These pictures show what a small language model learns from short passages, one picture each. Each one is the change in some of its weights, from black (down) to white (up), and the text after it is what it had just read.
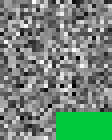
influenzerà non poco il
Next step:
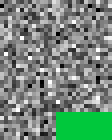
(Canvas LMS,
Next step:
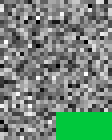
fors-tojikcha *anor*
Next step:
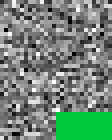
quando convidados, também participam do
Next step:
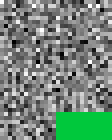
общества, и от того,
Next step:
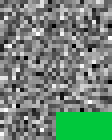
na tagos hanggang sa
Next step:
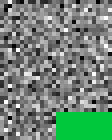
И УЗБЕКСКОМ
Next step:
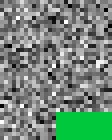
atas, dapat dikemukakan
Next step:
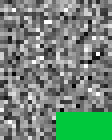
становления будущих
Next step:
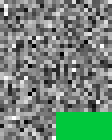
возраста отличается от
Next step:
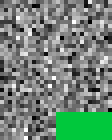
Faol kichik va mikro
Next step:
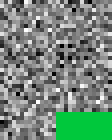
з Мінекономіки та
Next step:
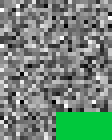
de saúde, aproximadamente
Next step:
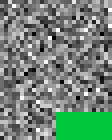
363 artigos através das
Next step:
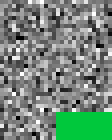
qilishi uchun zarur bo'lgan
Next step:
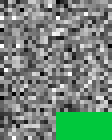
en los manuales de ELE*.
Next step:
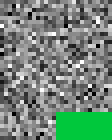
os territórios tradicionais
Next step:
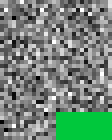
Схемы работают в
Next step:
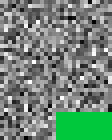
Генетический анализ
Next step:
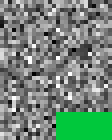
aniqlashga imkon beruvchi
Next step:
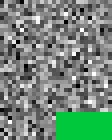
полномочиями. Для
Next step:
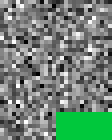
plupart des expériences et
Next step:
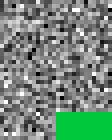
su vez, se tiene en cuenta
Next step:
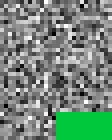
S obzirom na sklonost
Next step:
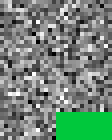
În primul rând, ele
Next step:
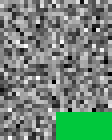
tarkibiy o‘zgarishlar
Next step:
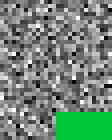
Nessa perspectiva o Estado de
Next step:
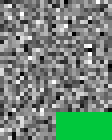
uchun to‘siq bo‘ladigan
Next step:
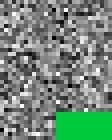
(2019). Tüketicilerin
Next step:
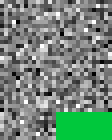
kungi ekilgan muddatda
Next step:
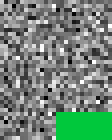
H. A organização do trabalho docente na
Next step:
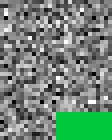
ce duce la anularea
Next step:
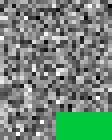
Materialheft erworben
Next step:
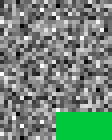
Desain yang dibuat dan
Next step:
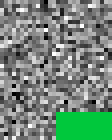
mais o suficiente. Com este tipo de
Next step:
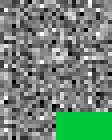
van de onderwerpen,
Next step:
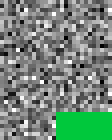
создаются возможности
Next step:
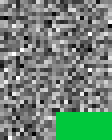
клиническую картину
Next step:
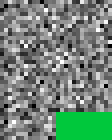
apariencia de la misma”
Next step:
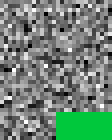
mano), y otra del 31,
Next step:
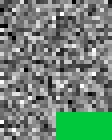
entendendo-os como demandantes de
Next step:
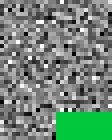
tili lug‘at tarkibidan
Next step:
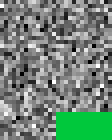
Sul do Município de
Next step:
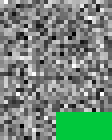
чурраси бўлган вазиятда
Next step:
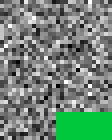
термінову необхідність
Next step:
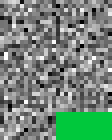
suv bug'lari bilan quyidagi
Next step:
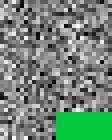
yaitu 1 tablet setiap 1
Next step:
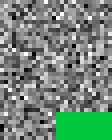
давлат арбоблари,
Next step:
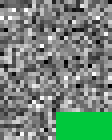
avec le chercheur José
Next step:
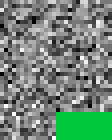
turishga harakat qiladi.
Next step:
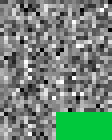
14. Datenergebnisse
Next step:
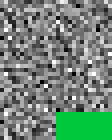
Žižek frente a los
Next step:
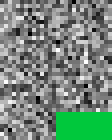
Developments // Project
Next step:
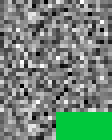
moliya va moliyaviy texnologiyalar
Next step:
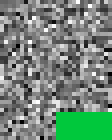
pandemia causada pelo
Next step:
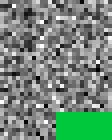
РИД (Свидетельство
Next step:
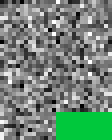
modelo de referência apresenta estrutura
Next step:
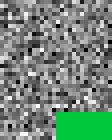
fikrlash qobiliyatining
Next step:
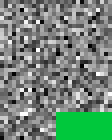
avtomobilning qaerda
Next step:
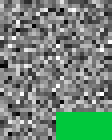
de la recherche en sciences
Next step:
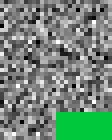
Einführung anhand von
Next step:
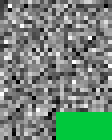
considerare Saddam coinvolto
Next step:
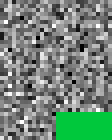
training means, application
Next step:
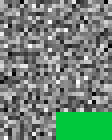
foydalanib so'z,
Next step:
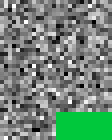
данных исследования
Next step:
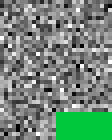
oylik chaqaloqlar
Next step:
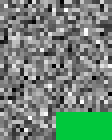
compte la RD Congo. Les
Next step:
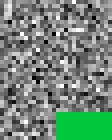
jıldan baslap baspa
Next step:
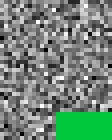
MYM. A systematic
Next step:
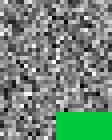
en los servicios de salud
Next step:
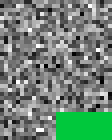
sendo que artigos duplicados não
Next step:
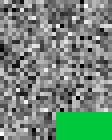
contextos formativos em relação ao trato
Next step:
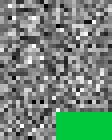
— crítica retomada por
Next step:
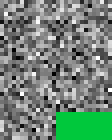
fornecimento de suporte nutricional
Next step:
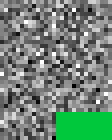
Residentes (Q) Média
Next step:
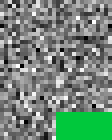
деятельность. В России
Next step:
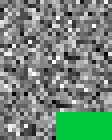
Independentemente do método
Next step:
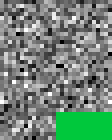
zu• keine Angabe
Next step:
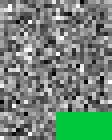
ko'p omilli regressiya
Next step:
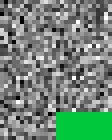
ao trabalho original de Mendel.
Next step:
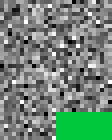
la ley —de acuerdo a su
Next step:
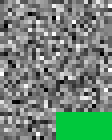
2 horas (Artículo
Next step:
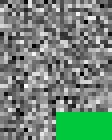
materiallari — Anatomiyaga
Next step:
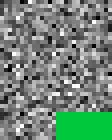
qaysi fanga oidligini
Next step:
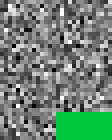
оцінку ББК дали
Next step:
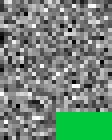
un reciente aumento en este tipo
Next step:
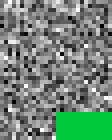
qatorda, dastavval kuch
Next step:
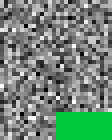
Дж.: Носовое
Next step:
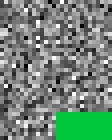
шахслар ҳақида
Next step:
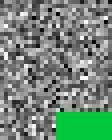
este strâns legată de
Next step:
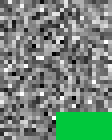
стоимость бензина в
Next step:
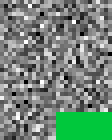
сабаби сифатида
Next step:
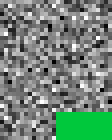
yer haydayotgan traktor
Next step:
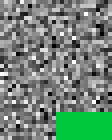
ya parte del fenómeno que
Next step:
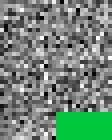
Схема опыта №
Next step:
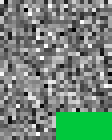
reelaboração de ideias,
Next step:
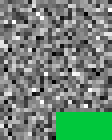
обработки ГДРП с
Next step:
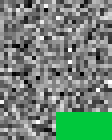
МП-1 является также
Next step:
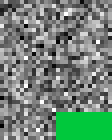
qualidade de vida, incapacidade e
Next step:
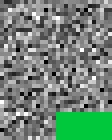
y Moraes *et al.*
